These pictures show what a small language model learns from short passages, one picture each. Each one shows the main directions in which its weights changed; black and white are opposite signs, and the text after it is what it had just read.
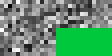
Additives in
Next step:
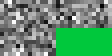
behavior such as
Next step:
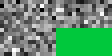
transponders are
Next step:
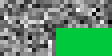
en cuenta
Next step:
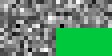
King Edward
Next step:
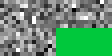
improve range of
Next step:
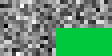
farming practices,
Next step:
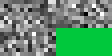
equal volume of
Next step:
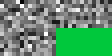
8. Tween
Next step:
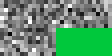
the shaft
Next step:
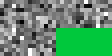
of 22 young
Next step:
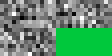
massiv 0 dan
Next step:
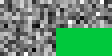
scoring is
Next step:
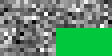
of the drying
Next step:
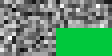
is the efficient use
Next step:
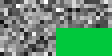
have put this image
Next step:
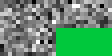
dari satu
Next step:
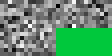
members –
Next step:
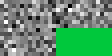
the processes) for
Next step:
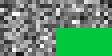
of results, limited
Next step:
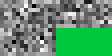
spectra of
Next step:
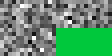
effects) models
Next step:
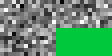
При организации
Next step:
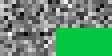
economic growth.
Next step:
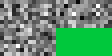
o estudo tem como
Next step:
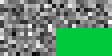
em áreas
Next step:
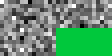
outcome or
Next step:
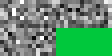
is an important
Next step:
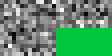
yang sudah
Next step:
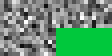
at limiting the
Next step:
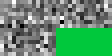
analyzes the impact
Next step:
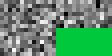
ces défis
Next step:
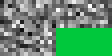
representan los
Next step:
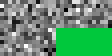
Responden 5
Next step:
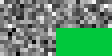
қилиш учун
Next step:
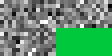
Bu holat
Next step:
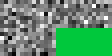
that the age variable
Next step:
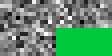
implementing tasks to
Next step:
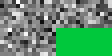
possible experience. If
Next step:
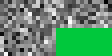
justa e
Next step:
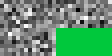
happens in
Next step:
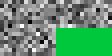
le comportă:
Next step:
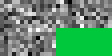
replace him in
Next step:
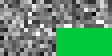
sendo determinante para
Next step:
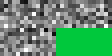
em regime
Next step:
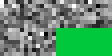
yoki maktab
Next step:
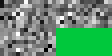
quality of the actual
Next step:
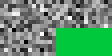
characteristics of Heat
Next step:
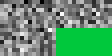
properly and
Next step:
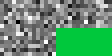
critical for managing
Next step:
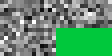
va ichki
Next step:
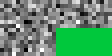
glove use,
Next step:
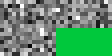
leading to a
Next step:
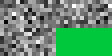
yield two categories
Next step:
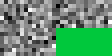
R \sin
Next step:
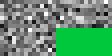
by the Regional
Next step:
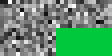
PG students of
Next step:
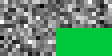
criada por
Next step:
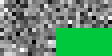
жизни и
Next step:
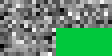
się jednak
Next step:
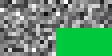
not significant.
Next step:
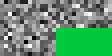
va aholi
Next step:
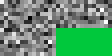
on its social
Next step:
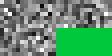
у больных
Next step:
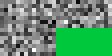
Entwicklung des
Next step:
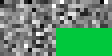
elements : energy ,
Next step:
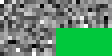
Bank System in
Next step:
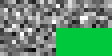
as a technique for
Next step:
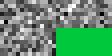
de investigação
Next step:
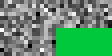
Our experiments
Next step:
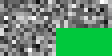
on different categories
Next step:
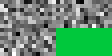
are recorded below
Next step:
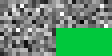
competitive environment people
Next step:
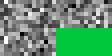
fikrlarini aniq va
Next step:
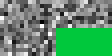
vagas para
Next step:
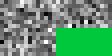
homes and
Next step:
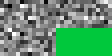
on average. The
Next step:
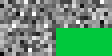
donde se
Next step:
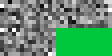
can support scientific
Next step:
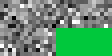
procedures for the
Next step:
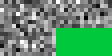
Abstract The
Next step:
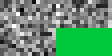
consider a common
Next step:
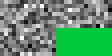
a fios
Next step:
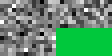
this study offers
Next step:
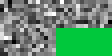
Одним з
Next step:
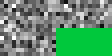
the media. However
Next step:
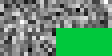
and diagnostic evaluation
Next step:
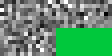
well. The
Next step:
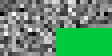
of ≥
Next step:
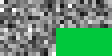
the result of recent
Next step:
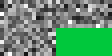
(* ASSIST
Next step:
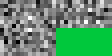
las indicaciones de
